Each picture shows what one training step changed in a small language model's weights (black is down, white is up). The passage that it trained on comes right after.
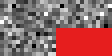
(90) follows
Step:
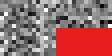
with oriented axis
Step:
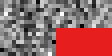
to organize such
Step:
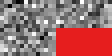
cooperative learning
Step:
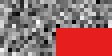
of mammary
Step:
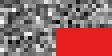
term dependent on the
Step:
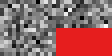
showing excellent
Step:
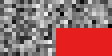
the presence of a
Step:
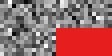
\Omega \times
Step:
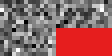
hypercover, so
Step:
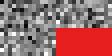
influence of random gauge
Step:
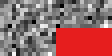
\\ Federal
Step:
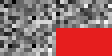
open subset. We
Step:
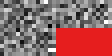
step ratios? It
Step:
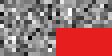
lattice points. We
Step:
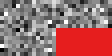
The generalization is a
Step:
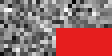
size is the result
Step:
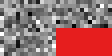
and symmetric.
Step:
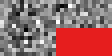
of H₂ from
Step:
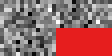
for low and high
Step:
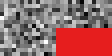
and also transverse to
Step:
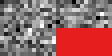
study thus confirms
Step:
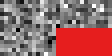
them, their
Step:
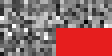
one, while areas
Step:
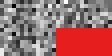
the class of generalized
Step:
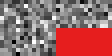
well localized
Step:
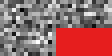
unlike the
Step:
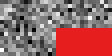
data are extensively
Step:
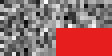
leading methods of
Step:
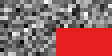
result is expected since
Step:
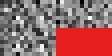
content inclusions.
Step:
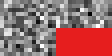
m \leq
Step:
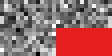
communication, social
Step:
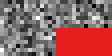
address byte
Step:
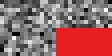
problems by searching
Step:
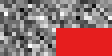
dark states has been
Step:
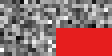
all the levels in
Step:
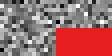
all monomials
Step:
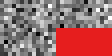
the existence of area
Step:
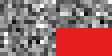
SBR compound
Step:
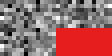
capacity important to developing
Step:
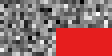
These problems are
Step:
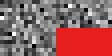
products*. When minimum
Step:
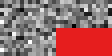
difference in energy.
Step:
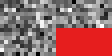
use their experiences
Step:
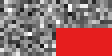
that the dependent variable
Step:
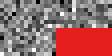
For a universal constant
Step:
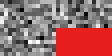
four to eight
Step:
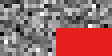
may boil down
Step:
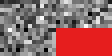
diseases model.
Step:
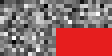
support from the school
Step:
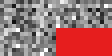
the hydrochemical
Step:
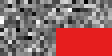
density the relevant state
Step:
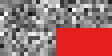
with the Moment
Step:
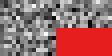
Finland 6.
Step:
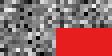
data that were related
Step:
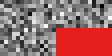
its upper approximation due
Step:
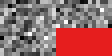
potential as a
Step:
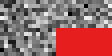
important matters
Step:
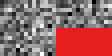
study was designed to
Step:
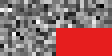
ratio of exponential
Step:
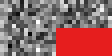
of Science,
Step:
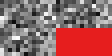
contexts where
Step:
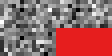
in the case of
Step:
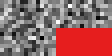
to build approximations
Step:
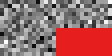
showing Bohr
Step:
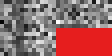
are available from the
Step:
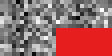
conference on big
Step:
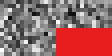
function of its
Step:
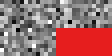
all the photons that
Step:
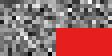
Alice encodes
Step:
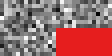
and things that
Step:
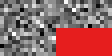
was measured through the
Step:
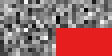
and bottom edges,
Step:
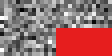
is no term that
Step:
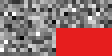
two involves four
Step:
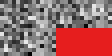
both sides of
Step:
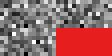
compared with previously estimated
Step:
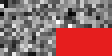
modular form of genus
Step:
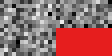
the general form of
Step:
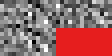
substitution \be
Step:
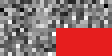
a static object for
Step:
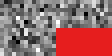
ulcer of
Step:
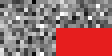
G2 and
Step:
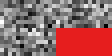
by the experimental
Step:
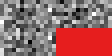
inadequate for
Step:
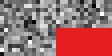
significant applications to representation
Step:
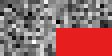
because differently from
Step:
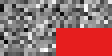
K)$ be a
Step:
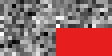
on divergence of
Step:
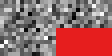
for the case with
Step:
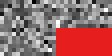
women in all
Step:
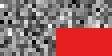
we get \be
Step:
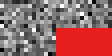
exists $\alpha
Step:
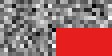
the cone structure of
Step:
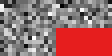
triangles commutative
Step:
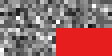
place in July
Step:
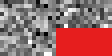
transient dynamics
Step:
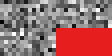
are asymptomatic
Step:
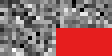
monitors management operations
